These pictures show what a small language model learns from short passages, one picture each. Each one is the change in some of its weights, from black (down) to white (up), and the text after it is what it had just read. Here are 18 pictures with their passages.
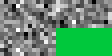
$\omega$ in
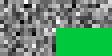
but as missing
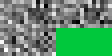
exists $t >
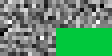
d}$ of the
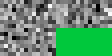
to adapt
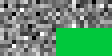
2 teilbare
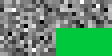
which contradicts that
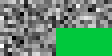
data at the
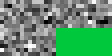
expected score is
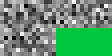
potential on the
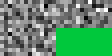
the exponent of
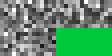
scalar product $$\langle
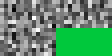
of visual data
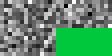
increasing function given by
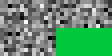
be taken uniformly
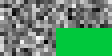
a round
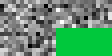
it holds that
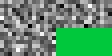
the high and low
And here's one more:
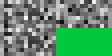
continuous input while
